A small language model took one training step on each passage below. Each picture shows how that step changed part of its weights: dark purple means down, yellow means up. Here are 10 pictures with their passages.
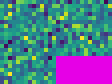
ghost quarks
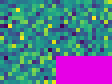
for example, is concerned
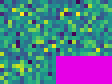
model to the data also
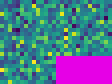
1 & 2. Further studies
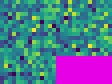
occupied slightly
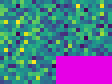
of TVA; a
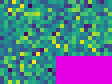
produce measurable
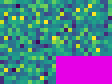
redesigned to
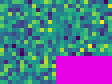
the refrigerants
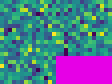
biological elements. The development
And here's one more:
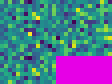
did not receive health education
